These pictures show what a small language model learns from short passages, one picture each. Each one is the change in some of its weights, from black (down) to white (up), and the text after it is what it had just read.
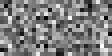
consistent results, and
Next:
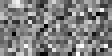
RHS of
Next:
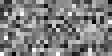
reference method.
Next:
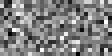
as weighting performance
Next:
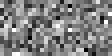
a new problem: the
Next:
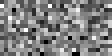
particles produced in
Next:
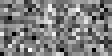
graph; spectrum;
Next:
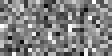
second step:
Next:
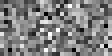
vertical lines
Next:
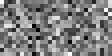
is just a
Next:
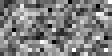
to play an
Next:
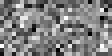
of a particular system and
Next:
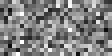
data are: total
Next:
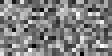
Theory of algebraic
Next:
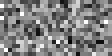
for Early
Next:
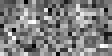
to depict the
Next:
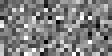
matrix. We use the
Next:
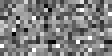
group with a left
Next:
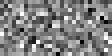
expected value for
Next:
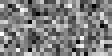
be obtained from electrical
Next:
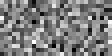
gain a
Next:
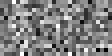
and each column of
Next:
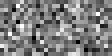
origin of the
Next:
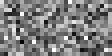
each $\un\in
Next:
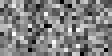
be challenging
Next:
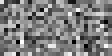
which corresponds to the
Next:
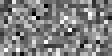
pointing normal
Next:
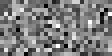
study. This section is
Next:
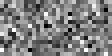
be the key
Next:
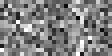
denotes the set of
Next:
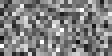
deal with the
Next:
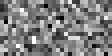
us denote the set of
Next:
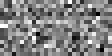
if $k\subset
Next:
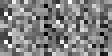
study some results in finite
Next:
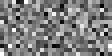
modular transformation
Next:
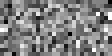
using the source
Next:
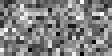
to understand the
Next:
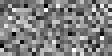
linear transformations on
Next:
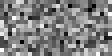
For the subsequent
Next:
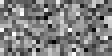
conditions is the presence
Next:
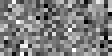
proof of the fact that
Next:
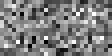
Then, according
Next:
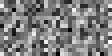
a BS is
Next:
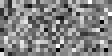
the observed frame with
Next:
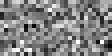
\mbox{ if }
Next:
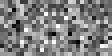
state is represented by
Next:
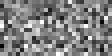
We first show that by
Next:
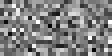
enough, $\Phi
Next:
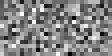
associated first order
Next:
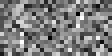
transport of
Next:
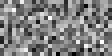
the unitary
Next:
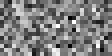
in the Gaussian
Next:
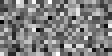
expectation value of
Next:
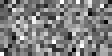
function of $N$
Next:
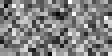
as in the previous
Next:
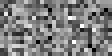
appeared to
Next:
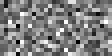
which correspond to the
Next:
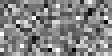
connected component of
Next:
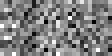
\phi \longrightarrow
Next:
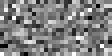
A. Van
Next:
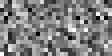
are 57 images
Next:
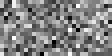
are verified.
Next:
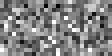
universe. For any
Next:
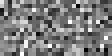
the height of the
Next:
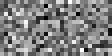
systems, such as the
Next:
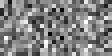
the mapping
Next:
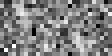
in system activity and
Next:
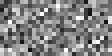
but the projected
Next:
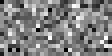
of the endomorphism
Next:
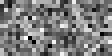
is clear that this
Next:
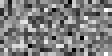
the target
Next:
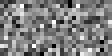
exchange. We
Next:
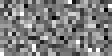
distance indicator
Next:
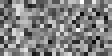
in two dimensions every
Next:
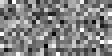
$M$ over the
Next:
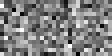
for a QD at
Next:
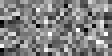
--, which
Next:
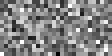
constraints as in
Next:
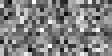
with the related
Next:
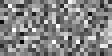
sampled with a
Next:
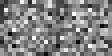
and such that the
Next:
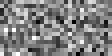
even though the
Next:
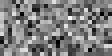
the queue
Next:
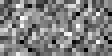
of the theorem
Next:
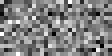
that $V$ is
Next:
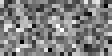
is larger than the
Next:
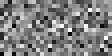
call a closed
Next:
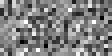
the proof of Theorem
